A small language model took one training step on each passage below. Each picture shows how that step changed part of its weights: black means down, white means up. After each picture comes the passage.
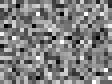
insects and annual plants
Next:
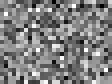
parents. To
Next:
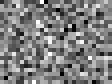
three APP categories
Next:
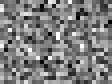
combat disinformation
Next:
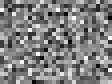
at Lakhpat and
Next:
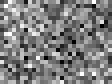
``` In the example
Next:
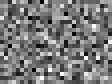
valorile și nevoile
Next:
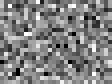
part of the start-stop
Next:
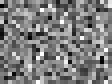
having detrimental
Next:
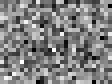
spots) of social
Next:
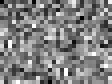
range of statistical
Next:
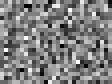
with $p_n$ and
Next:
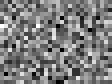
kets $|u \rangle$
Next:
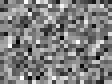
shown their importance for operation,
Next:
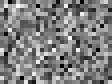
In layer number.
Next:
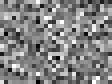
Kalsy et al found that the
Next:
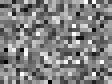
the following. The working
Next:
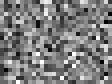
5% de probabilidad
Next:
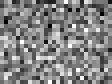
approval This project was approved by
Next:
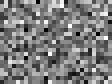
diferenza entre
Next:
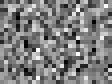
\le \cdots \le
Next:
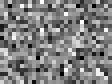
time via first-shell
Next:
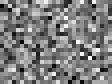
However, it appears that high
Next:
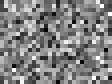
ne pas être
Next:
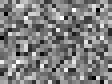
ABTS, lipid
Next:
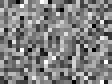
M. Khah,
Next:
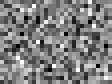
are all strong functions of the
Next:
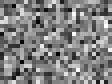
absorption features typical
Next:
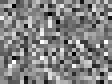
to the familiar
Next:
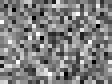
of water. The resulting
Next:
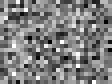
power fluctuation as the
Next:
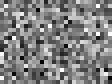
denoting the presence of a
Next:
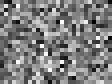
through stars several
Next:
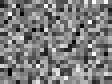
solution for automatic
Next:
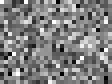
of graphene at zero
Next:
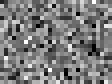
fallacy of planar
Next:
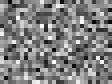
These coefficients should be
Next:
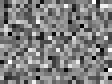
necessary to adopt
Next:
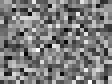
fitted using equation
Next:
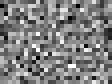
complexity and performance.
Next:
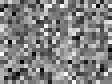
are largely at the
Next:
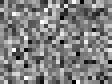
components amplifies the
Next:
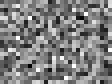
felicidade. Rio
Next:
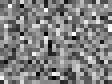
$N$ regime, the
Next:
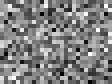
in mentorship and
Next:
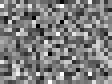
include modern technological systems such
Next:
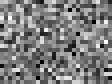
face of the transition
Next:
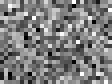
most of the invisibility
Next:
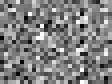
types of lattice
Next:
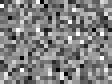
\newblock Which
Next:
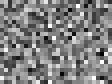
(usually reduced to
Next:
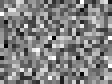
was measured using a vernier
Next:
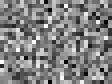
to thank Gene Ray for
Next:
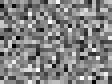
chart well-used or
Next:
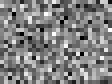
tanaman inang.
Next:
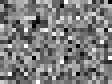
amenizar o impacto
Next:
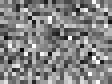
Conquista. Ao
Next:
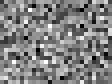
и топологии
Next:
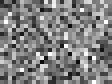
having higher correlations with
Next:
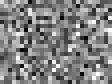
compiled using Delphi
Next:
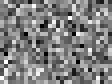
applied to observe the
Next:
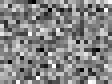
Universidade de São
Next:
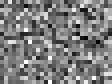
*“pela auto
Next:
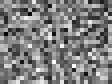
equation is given by:
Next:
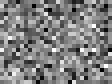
de elementos, a
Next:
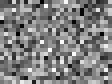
navida 4,2
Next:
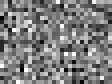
среды от -60
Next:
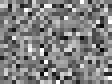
it to pass on the
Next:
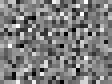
I_{CS} \right]
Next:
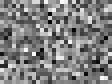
Module as the 3
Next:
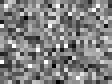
of the house can be
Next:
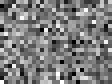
avoid the presence of
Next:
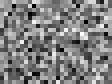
elastic region is determined.
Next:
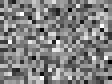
on Race and Racial
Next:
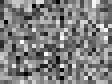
gap is shown. Starting
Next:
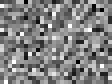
perfectly insulated
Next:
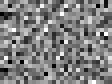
easy interaction and
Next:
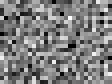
treatment approach. It
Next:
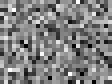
untuk memperoleh
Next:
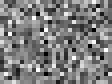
students used social media for
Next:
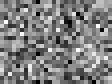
our approach is that our limits are
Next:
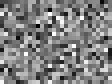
and decrease execution time
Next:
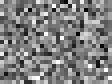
conversion using target
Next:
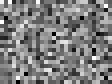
meet the organisation's
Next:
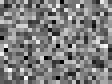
whether or not the color
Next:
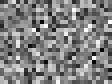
who apply to return
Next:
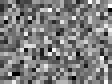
possible gas heating
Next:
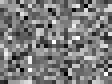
\caption{Distribution of
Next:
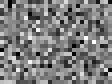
neural models over traditional
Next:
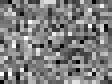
the case of additive
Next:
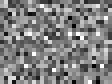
aloqa sifati va
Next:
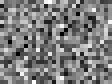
ethical issues in
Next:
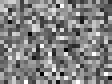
is primarily due to the
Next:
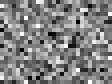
beam characteristics and their
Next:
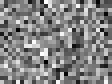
presents the Complex Vector
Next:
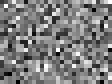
to review the literature of
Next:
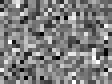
of traditional statistical
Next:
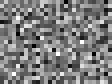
absorption line shapes for
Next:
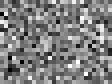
negligible changes
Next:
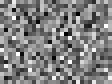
and nanoparticles
